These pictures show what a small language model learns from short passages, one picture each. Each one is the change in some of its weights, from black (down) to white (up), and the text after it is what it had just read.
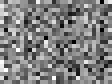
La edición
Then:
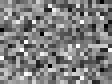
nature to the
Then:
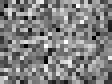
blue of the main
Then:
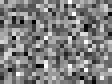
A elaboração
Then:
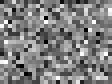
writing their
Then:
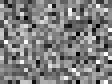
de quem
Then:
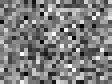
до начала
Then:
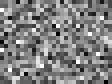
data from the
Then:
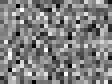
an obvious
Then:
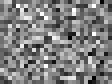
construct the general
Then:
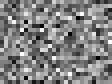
access network
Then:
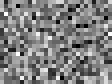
bor deb
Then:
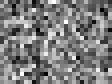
We have determined
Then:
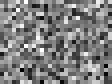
ha ez
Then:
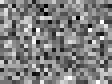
are important factors
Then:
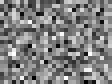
the method experimentally
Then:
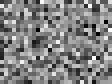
PIM for
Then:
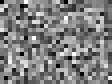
a given location
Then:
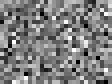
físico del
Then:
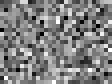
tools contribute
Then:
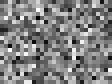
have the form
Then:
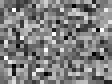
Sec. III
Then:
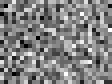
on design of a
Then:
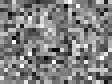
samples at base
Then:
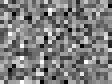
yang akan
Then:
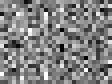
Design and
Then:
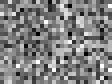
modeled using
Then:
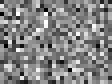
and quality of
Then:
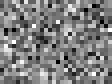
They state that
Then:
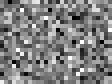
que concerne
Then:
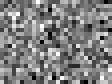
dominated by
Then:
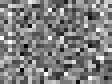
total somando
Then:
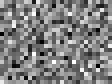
system begins
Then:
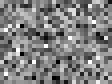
regime is
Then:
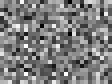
black hole mass
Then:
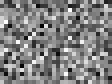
particular choices of
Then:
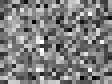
fez nascer
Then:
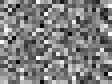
її для
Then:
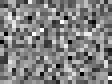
of a simple
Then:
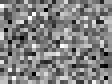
and chemical
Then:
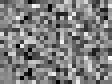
that they could
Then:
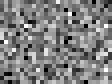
probe defect
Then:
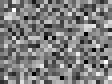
various aspects
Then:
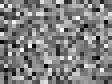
app for different
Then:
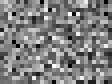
in the higher
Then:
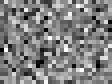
of user, then
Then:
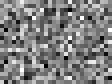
we derive the
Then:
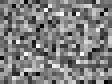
on the constraints
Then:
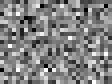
and practical
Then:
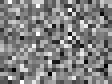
the desired
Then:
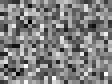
as that in
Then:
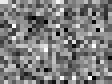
interest: The
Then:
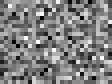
studied in a
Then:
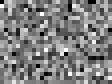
proper mass. There
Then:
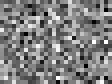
phase transformations,
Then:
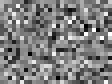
the Procedure
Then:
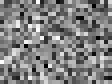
Based on the
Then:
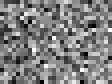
remains that the
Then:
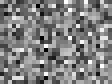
certain parameter
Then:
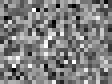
We considered an
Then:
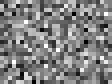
perfil del
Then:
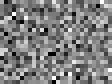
with greater
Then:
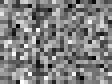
whenever runs
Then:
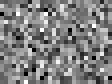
parameter, and
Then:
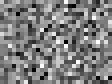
do Estado,
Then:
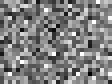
integritas dan
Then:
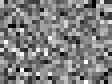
integração da
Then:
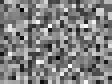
esa yosh
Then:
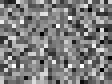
It also satisfies
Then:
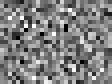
system is provided
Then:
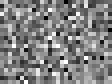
This article
